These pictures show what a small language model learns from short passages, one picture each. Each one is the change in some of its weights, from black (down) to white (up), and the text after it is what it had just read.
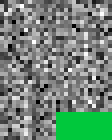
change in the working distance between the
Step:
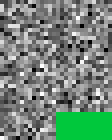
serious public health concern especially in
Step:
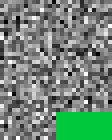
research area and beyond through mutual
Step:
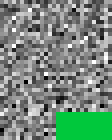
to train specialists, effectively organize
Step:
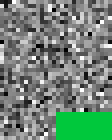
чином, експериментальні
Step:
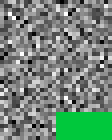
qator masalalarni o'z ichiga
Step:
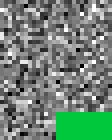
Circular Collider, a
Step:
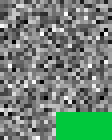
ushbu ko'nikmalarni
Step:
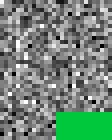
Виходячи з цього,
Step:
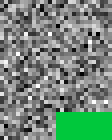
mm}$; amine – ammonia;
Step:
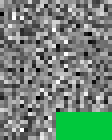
que pontuam os doutrinadores
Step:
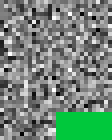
actividad antibacteriana de aceites
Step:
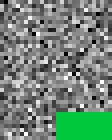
our society. Though higher students are
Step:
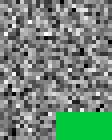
synovium [2,3]. RA is
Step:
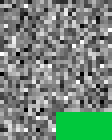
bir çoğulcu sistem,
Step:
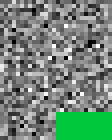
The CERQ is a self-report
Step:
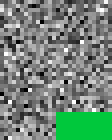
later publications. This genus, as well
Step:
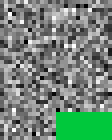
atrofida ruhoniy va
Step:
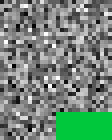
on the ecological-geographical conditions of
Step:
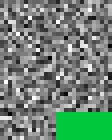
"Çünkü Rabbine
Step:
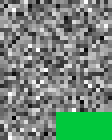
people. In term of antibiotics
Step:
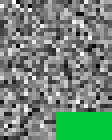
(ii) It is probable that
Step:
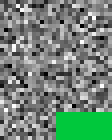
the prepared films were studied, in addition
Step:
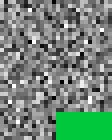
was used to select communities that have
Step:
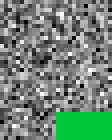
echoes the approach taken by the
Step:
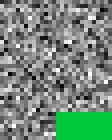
area of activity: - Agriculture,
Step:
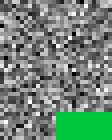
adviseur op fiscaal gebied
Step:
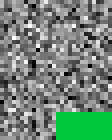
do Estado de Mato Grosso do
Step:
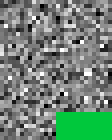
per capital income increase more rapidly under
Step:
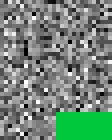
chizmani o‘qish va
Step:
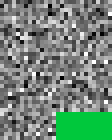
the Internet space, Smart technologies
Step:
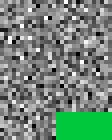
yerlarning atigi 1.88 foizini
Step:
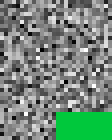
imports. This study uses an
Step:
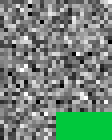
and potency in re-ordering human
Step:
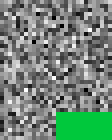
16 ^a Dehydroabietin
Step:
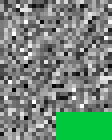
the combination of sources of evidence. In our
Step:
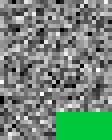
color) H A C 110 &
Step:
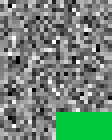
vorm te geven aan een
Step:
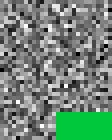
section which is the introduction, and the other
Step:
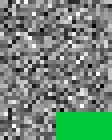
20 GWe by the year 2020. The second
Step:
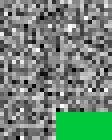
تقاضوں کو مد
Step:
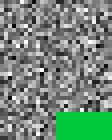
educational tasks in terms of tasks, and to
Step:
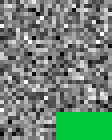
to take into consciousness the whole
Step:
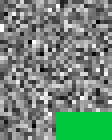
diameter, and fruit weight per
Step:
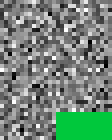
are time dilation invariant. All the
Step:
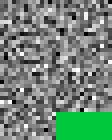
im Wege, dass das Implantat mit
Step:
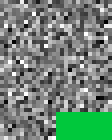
6. 10. Ильмуродова
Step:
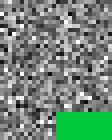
Banerjee et al. In
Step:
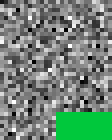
beradi. Tasvirlangan
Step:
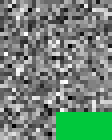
Comfort Behavior Scale
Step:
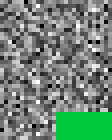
o'zbek farzandlarga
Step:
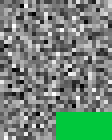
consumption [kW] 0.052
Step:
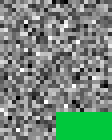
J. Hernández, F.
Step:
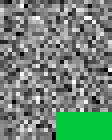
ethische Fragen im Umgang mit
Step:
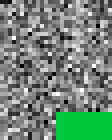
Закиров, И.А.
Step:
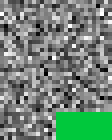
Pechini sol–gel process
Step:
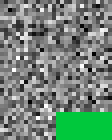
the morality of enlightened,
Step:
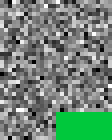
ser impenetrável. E é
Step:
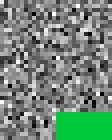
de la zona urbana como de la
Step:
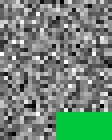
crucial in promoting adherence to
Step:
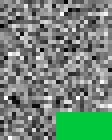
infrastructure, has exacerbated
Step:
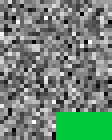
UFC/g e não foram
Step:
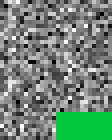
habla*, by Geicilayne
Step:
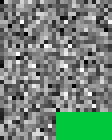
Asia" tomonidan muallif
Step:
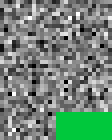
impacto de meteoritos. Al
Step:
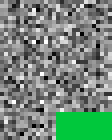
natijasida o'z ustida
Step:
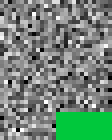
lives. It empowers children to make
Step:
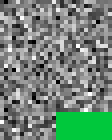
filled into “1” sizes
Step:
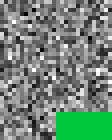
subject to the terms and conditions applicable. The
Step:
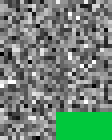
Wahidah dan Antriyandarti
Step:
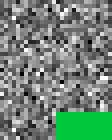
use of games and game elements in
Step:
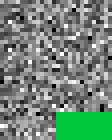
to categorise business models regarding Living
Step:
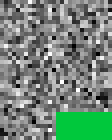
it difficult to develop local coaches with
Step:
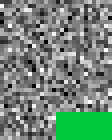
film hydration method and were evaluated for
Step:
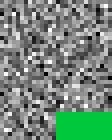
individual empowerment (UNESCO, 2020).
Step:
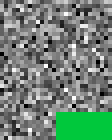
spot sales period demand rate is
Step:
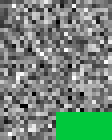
approach of two algorithms K-medoid
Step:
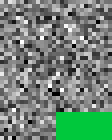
se aportaron evidencias sobre la
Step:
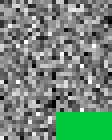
models provide daily minimum RH, we
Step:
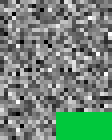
“Flood risk reduction.” The
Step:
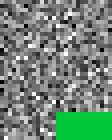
Conflict of Interest The authors
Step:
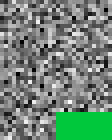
longer time frames. Ju &
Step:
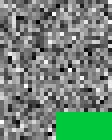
asimetría que se produce en la
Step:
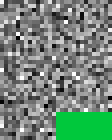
for their connection with prostitution,
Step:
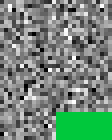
a symmetric dimer form of
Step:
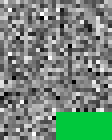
to large bending moments, which is
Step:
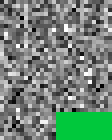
to do a good analysis. Here, using the
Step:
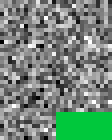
CUDA Target Cluster:
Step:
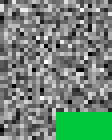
fertilizer and had appreciable
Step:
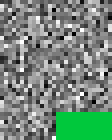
№ Вопросы анкеты
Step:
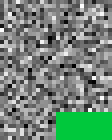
Staf Pengajar pada
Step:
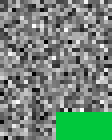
related to the ability of a company to
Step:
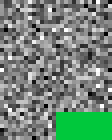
it expedient to create the necessary conditions
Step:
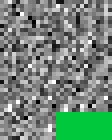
& Chen (2014) examined the impact
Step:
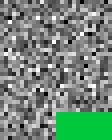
nucleotide variants/small
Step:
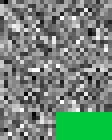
et al. 2015; Probst et al.
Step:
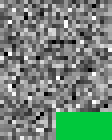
The US Constitution was enforced in
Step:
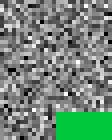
link can be made (Free Space
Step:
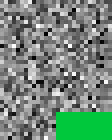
model` zhizni. M.:
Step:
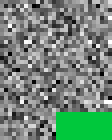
SDW(g) GEM% Before
